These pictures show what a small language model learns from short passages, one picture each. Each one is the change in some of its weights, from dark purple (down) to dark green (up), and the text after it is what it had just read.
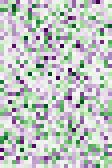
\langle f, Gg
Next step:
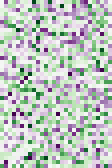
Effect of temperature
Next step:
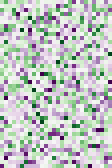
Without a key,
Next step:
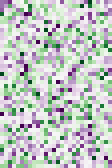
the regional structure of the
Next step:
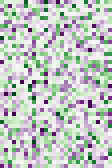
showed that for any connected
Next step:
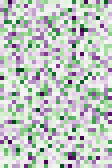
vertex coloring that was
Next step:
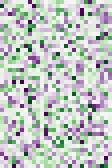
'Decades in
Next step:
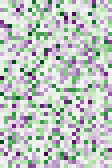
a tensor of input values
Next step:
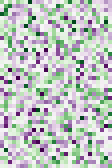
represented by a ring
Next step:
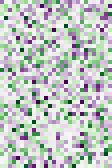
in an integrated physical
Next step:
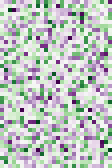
and Garth Wells.
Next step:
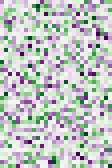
an integer and in that case,
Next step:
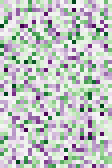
Yang, {\em Center
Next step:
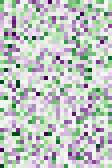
. \] Choose
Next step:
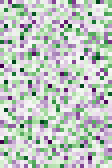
for collaboration in production
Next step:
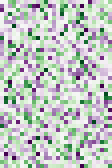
quantity of injected
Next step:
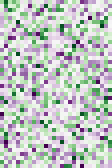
as per their role in
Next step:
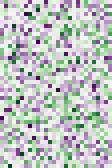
employment of the father also
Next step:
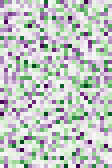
0$, for all $\tau \in
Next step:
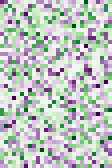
\end{defn} We can
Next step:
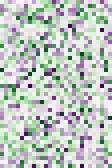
scholar and he showed
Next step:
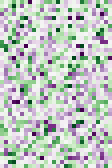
early May and consider that
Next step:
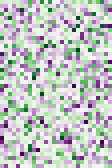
In this section we prove the main result
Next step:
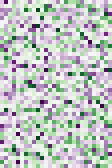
available at:
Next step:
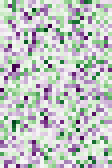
It wafts across the
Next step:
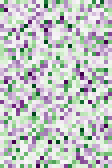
detailed overview of the
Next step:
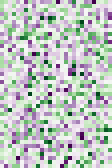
influence of structural
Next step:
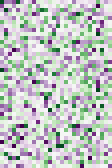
coating the armature and
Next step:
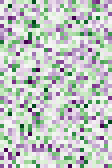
the selected columns
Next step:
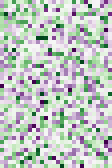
producing high-quality,
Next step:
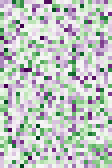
the sample size. The
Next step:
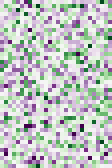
also inhibited by the
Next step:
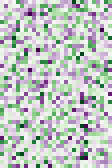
applications and features, and
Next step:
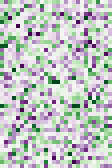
then \begin{equation*}
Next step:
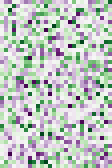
sets of natural transformations
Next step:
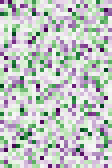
one value of~$\beta$. It
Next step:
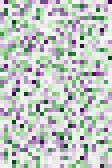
almost everywhere and it is
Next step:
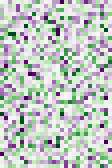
the paper. JR performed
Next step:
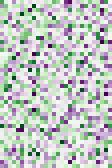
measured and are responsible
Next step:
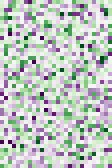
pressure was recorded.
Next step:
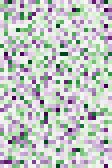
a modulus of continuity
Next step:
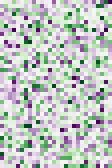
rather insignificant increase
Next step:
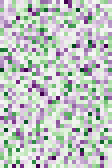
the need to handle a large number
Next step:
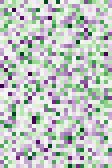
search is depicted in
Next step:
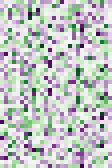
helian ecological
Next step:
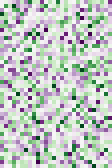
van der Corput
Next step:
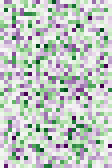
< \infty\,, \en where
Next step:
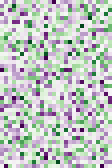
spaces and continuing with the
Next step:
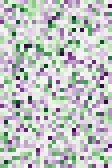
Jos plateau.
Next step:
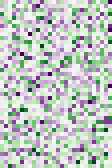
of the barycenters, the
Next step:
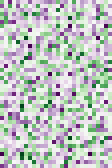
of South Africa,
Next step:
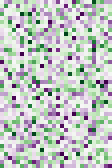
mechanical properties are
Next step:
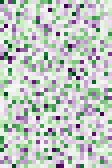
: dioxane-water
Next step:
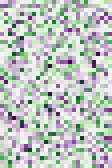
misting systems to maintain
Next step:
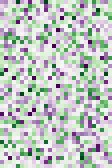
able to infest the
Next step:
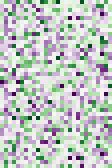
emotional perception
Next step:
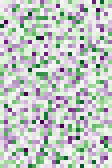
temperature is constant at
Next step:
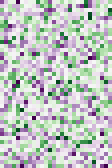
for each $i\in
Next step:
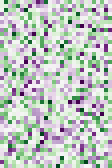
(IPD) is a
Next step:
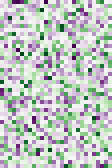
remembering was
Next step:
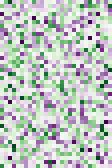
time and the mirror
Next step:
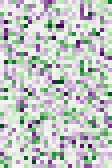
or species-specific research
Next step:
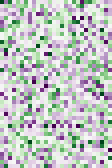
in open water or in
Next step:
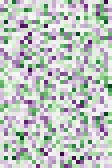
that time, students have fun and
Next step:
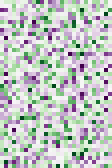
Relieving Anterior
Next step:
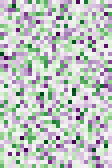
its faces $F_1,
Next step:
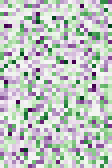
equal splits at
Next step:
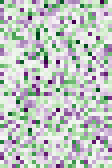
Varsha Chandran**
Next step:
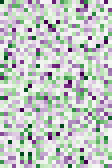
method is different from the search
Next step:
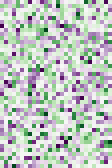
$K_i$, the process $
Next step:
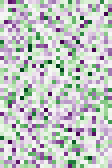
technique involves estimating
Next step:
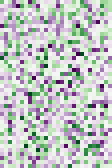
approx. 32% higher
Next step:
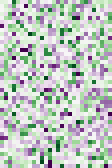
When we say that diagonal
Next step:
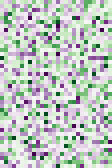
inequality \eqref{main} can
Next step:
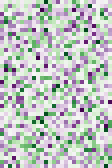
Case Complexity for
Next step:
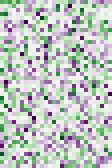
Intensive Care Units
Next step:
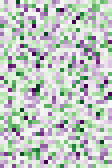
are included in the BPD
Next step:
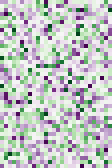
$G_{k}$ has this same
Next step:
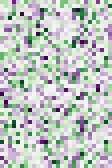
matrix $\M$ can indeed be
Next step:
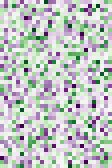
their classifications and
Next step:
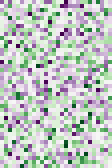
carried out the statistical
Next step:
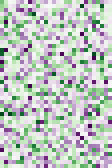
step. Using the same
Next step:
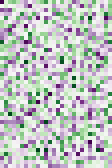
the forward stabilization
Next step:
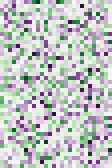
lake because it is more
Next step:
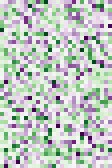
syndrome is associated with
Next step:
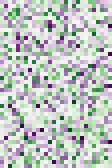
Student of BLDE
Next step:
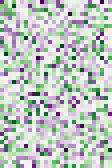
and Bert Zwart.
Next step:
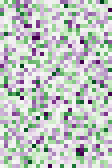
becoming feasible due
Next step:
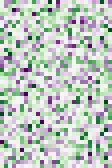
the aims of the paper
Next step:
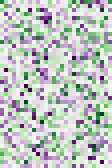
in processing the responses of
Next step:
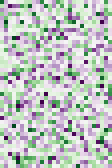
finite. Then, for every
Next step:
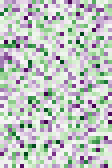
the idea that the most important
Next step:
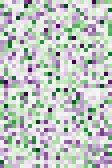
zero stalk at the points
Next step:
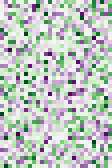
years mentioned in page
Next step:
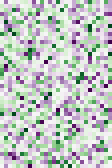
corresponding to the dermatome of
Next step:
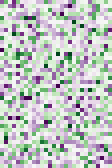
the sibling. 5.
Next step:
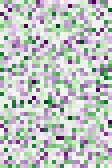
for univalent functions with
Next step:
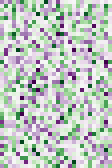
section. \medskip \\ Let
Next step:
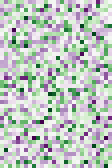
cooling behaviors of
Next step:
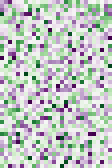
the initial values of $a$ and
